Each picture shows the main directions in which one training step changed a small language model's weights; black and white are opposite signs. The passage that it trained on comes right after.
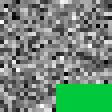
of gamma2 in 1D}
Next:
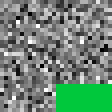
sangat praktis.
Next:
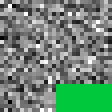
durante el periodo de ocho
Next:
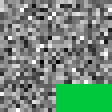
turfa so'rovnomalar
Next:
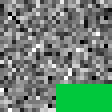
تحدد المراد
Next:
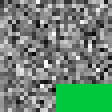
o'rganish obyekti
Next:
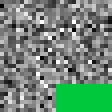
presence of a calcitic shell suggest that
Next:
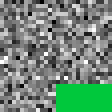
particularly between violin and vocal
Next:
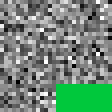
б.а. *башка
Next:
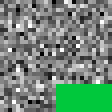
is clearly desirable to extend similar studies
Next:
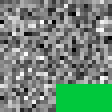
durations in RSD and ASD
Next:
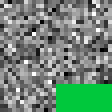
fikrlash, tahlil qilish va xalqaro
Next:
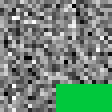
returns again at a drift rate of
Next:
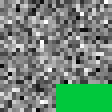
of Portugal. The main objective
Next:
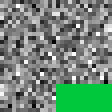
o'quvchida shakllanadigan
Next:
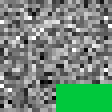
(forest type and forest
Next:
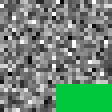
the 'worlds English'
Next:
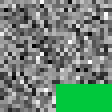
online) The edges of the complete magnonic
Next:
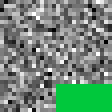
→](#) RevistaFT A
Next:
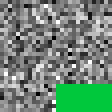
método utilizado para la determinación
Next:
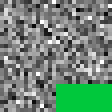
educational inequalities, looking from the
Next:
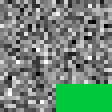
are then resampled to
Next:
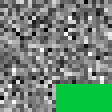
magnetic field effect on the neutrino emission,
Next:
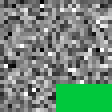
PNG) and the assembly
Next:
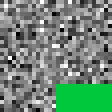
accurate already at this low resolution, even at
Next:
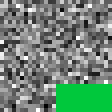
Then, the CSM models of individual system
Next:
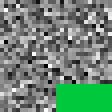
nm, 460 nm, respectively) and
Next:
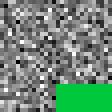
conjuntos atingidos
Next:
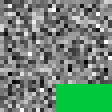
так и локализованных
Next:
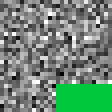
the map given by \begin{equation}
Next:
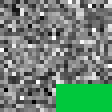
fiber optical response to probe in vitro
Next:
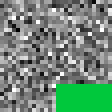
points of epidural technique like delayed
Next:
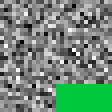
und raumzeitlich
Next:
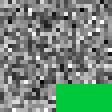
particles N, and number density n,
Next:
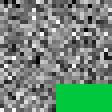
scales. Figure 2: Description of a
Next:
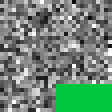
membrane. Figure 4 is used to
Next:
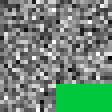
This representation makes the review landscape
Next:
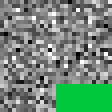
code edit (replace parameterized
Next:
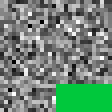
contributions to the cross section. Since
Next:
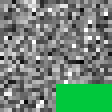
the construction (details of this construction
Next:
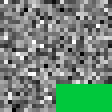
- TIBBIYOT FANLARI
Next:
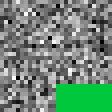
spontaneous emission contribution, that is
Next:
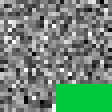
same strategy, which is dominant in
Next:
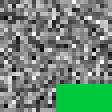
states from experiments. It is possible that other
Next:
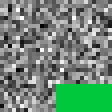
that offer a rich choice of fast
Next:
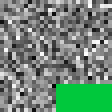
fabrication resources [8]. The
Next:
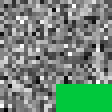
reduce the costs allocated for their
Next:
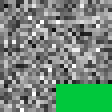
because it requires an autoregressive
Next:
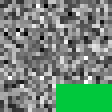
project administration. All authors contributed to
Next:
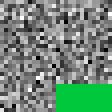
and Medicine in Colonial
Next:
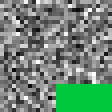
are no courses devoted to the
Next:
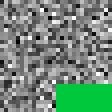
procesin social-mámleket
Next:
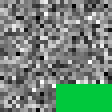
нас. СПИСОК
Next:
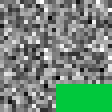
pişman olur. Sırada
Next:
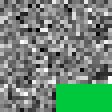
the shape of the trapping cluster is fixed
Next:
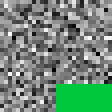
5 1 3 High Moderate
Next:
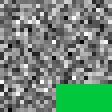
Ta'lim jarayonida axborot
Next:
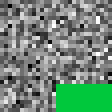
function in the dissemination of information in
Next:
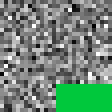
(in terms of $\beta$ for
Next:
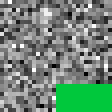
very narrow frequency gap, is used, the
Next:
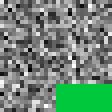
wears on the two contact zones.
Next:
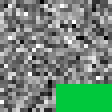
demandan fuerza física o
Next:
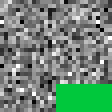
chains at which the electrostatic
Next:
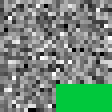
work force will continue to have an impact
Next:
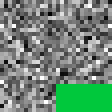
official [insert title and
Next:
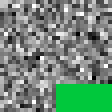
showing that this control is not specific to the
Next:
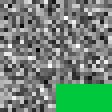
slice capacity of MC and
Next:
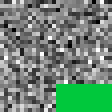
latter being known as people-first
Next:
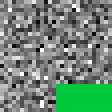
shown in Fig. 2. Close agreement
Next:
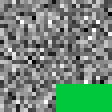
particle crossing the cavity at transverse position
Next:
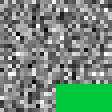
many quantum computing areas, into an structured
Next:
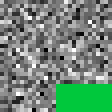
de EMU. Het wordt
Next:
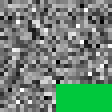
rol, studiu de caz,
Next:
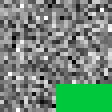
non-university matter and make a
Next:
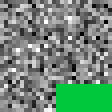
Ushbu ko'rsatgich
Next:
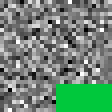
fell into three distinct cases. The first
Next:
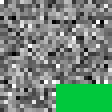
in time-resolved electron
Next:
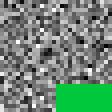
\rangle = 0$ and $\langle
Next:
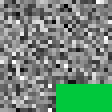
be easily affected by this toxin because
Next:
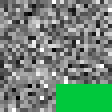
S.~Hod, ``Spinning
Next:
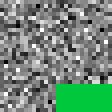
the program's outcomes. 1.
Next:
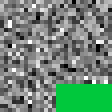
modelelor culturale în componente
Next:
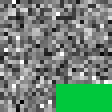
with FC-75 which was then
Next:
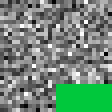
uchun yetarli miqdorda
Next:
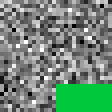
the phase distribution $\rho(\theta)$ which
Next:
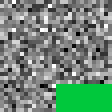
fruit, symbolises the
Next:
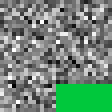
derived from herbs, spices or other
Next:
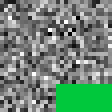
with digital musical instruments. We demonstrate our
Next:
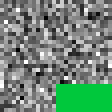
сатҳи, экинни
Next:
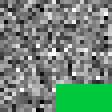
$\cosch$ score is higher than that
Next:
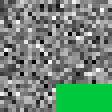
it washes thoroughly. Then
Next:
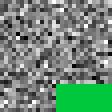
so that the CII reflects at
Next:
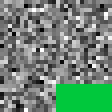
muammolar keltirilgan va bu
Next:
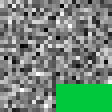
linear expansion coefficient. Thus, it is expected
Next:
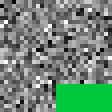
the minimum energy of a string stretched
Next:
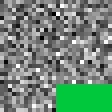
tartibida joylashtirib
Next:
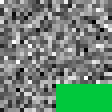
época - Qual o
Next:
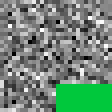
of comfort. The triggers
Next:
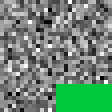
soil Starch casein agar
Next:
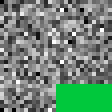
lens to different contexts of labour
